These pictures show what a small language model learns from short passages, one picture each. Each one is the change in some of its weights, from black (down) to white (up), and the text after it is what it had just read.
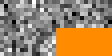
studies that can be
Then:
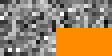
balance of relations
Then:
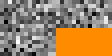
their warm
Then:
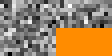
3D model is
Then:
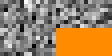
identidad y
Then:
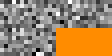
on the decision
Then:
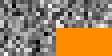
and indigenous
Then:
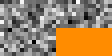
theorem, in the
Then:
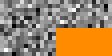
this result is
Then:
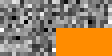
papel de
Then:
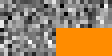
developed scheme.
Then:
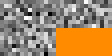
\bullet (1
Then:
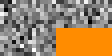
associated with the
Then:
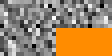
their effects on
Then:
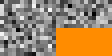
shown that the
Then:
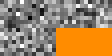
time, the higher
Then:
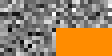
The school
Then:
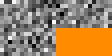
champ de
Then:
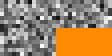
are those which
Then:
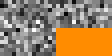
about a people's
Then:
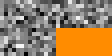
orientation of
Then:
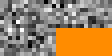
a local identity,
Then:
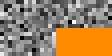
ser humano a
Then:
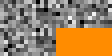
release of
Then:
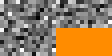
que se tem para
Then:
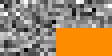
and a sequence
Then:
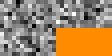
the basin,
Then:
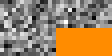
and study an example
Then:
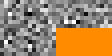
every $w
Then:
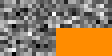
hardness The
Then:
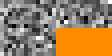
states. It
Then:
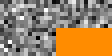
of these algorithms
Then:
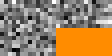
digital technologies in
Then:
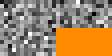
issue of degree
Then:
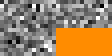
regarding the product
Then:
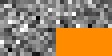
connected graphs
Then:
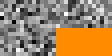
\subseteq J$
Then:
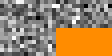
the living
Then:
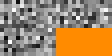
the dynamics of
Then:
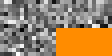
By the {\it
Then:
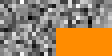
general, network
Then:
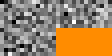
about as large as
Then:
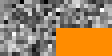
same topological
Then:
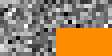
creencia de que
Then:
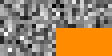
\item Up
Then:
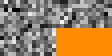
factors played
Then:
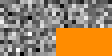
beginning of
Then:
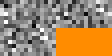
$H$ is
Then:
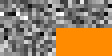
obtenir la
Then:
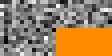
equivalent in the
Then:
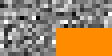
The mind is
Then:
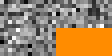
Department of
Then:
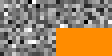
a week?
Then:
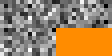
descriptive and
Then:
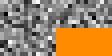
medial if and
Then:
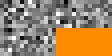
formulated by
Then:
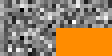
its space diagonal
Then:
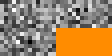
with the new
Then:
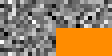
la OCDE
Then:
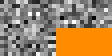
analysis and multiple
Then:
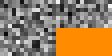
los medios
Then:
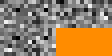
validity limit
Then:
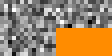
is present (which
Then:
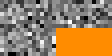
gait has
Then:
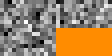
as shown in Figure
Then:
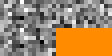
fake faces
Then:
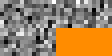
well defined. Since
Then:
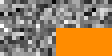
associative algebra
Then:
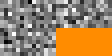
ta'lim va
